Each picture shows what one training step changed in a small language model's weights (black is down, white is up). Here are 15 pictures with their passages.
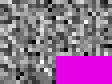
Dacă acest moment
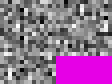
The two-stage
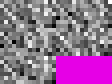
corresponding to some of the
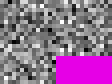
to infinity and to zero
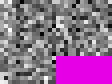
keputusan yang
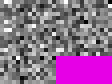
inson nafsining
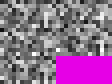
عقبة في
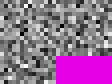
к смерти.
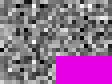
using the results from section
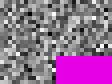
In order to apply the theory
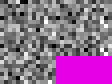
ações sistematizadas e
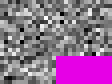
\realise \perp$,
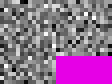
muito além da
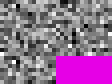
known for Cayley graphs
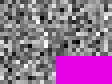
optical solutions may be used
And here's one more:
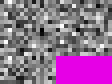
amalga oshiriladi
